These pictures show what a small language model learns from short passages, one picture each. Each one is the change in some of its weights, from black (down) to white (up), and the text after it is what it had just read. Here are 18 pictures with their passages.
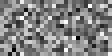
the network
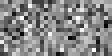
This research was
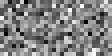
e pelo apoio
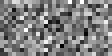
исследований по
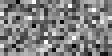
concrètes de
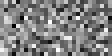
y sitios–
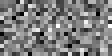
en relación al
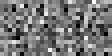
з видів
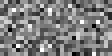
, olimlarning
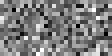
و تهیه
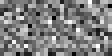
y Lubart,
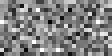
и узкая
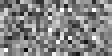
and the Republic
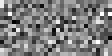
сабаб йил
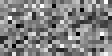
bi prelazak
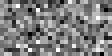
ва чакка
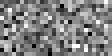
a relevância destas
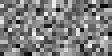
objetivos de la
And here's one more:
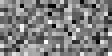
combinadas para
